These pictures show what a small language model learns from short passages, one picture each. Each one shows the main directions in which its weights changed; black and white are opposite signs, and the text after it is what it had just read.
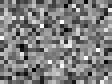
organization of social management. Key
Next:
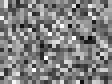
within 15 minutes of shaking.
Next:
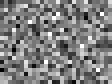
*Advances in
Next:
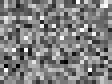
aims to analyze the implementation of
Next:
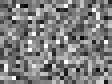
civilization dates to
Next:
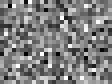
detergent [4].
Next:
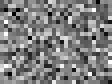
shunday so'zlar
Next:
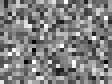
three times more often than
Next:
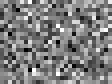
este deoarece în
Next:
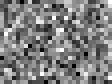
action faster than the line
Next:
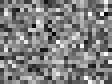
de B, Cu e
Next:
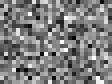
Thailand Togo
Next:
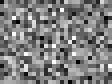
компонента, как
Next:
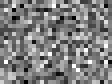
trabalhadores e
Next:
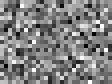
metals associated with the consumption of
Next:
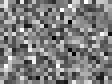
the fact that study population consists of
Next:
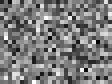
hamda innovatsiyalarni
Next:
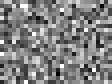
una buena convocatoria
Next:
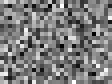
oshirishlari mumkin.
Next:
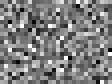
Envolve uma formalização
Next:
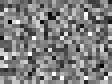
барча ижтимоий
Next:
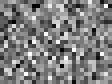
periodontal probing and correlated
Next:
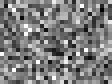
operations of an existing business in
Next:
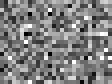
and educational support, access to
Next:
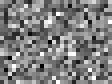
паховой грыжи
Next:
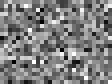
sohasidagi xalqaro
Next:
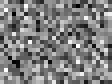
such as visitors,
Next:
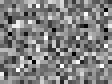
and exhibitions, demonstrations
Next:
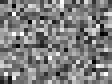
are very uncommon.
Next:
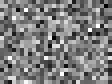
Públicas, Direitos
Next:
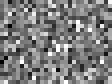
ahí donde Marx
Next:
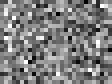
не виключення
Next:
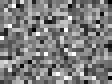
Space required for the storage
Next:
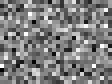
to develop varieties with
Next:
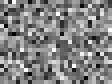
grades of the senior high
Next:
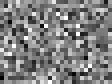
Table 3. Summary
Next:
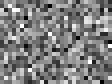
género. Estos
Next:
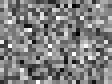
multiple studies published between 2020 and
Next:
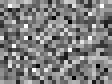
zone of Amhara Regional
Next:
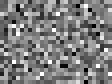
have been conducted using R Programming
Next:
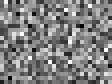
of Mental Accounting in
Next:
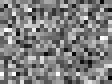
module lattice-based
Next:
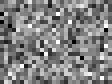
Annual Meeting for
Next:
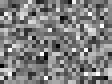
And Authentication of
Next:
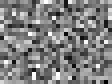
se estende até o
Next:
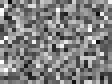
Result shows that each independent
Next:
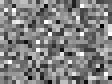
cuales se permite implementar
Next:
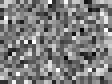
kapsli, jakby z
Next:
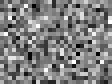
name Organization E-mail
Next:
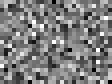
\quad (11)$$ Because
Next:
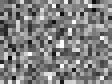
and C_{in} controlled
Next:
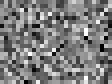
in Ukraine are
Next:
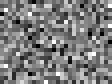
язык, методика
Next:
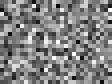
decoupled from environmental
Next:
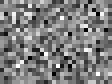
the lead into fully integrating
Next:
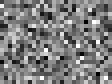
operators - Ambulance
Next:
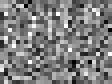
Small changes in prompt
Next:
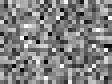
levels within each factor must be developed.
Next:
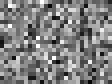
Mısrî (ö.
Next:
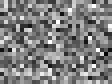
addressing social and development issues.
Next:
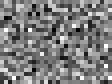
bekannt, der
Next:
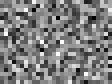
con otras bacterias,
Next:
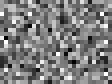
on foot and 25% by
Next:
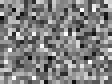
Contando 9 milhas
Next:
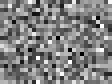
The study focuses only on convenience
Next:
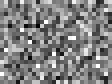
with single arterial blood
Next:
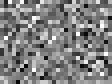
sector accounts for almost
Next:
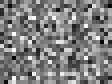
– O Minho – Braga
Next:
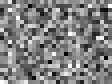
- TURPIN,
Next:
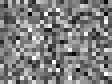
on your or other people's
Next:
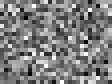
b. 'Alī b.
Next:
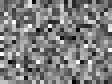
environment not to limit the application of a
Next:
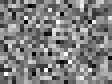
catedrático) en las
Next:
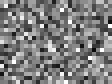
samples for the study. The research
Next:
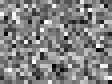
privilegiaram os temas
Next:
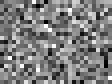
educativa constituye un tema
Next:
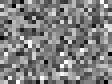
– №. CSPI conference
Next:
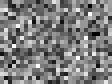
include fundamente teoretice și
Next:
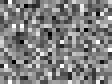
a leading role in Central
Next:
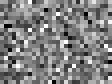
певного часу,
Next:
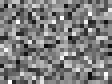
моніторингу та
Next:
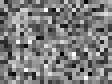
Lemoine, G.; et
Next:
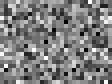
manner in accordance with
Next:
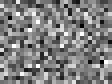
situations; (2) promote
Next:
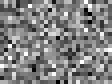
participation so that they do not
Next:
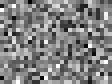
o'sib borgan**.
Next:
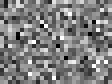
were two sources through which the data was
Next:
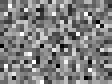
st. pod red. P.
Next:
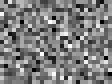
suspension. After
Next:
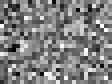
95% confidence interval
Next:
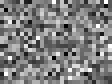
Allylxanthate —
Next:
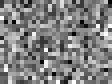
it Land nearby lake
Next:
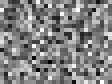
partisipasi setiap
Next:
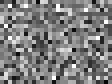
tratamento de dados.
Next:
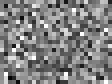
обработка статей; -
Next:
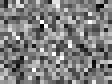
were prepared by the
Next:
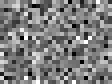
– reklama matnidagi
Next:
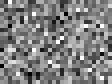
one of the possibilities of
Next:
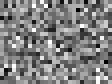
required in Zanzibar where there
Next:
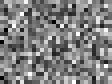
of the developing retina to
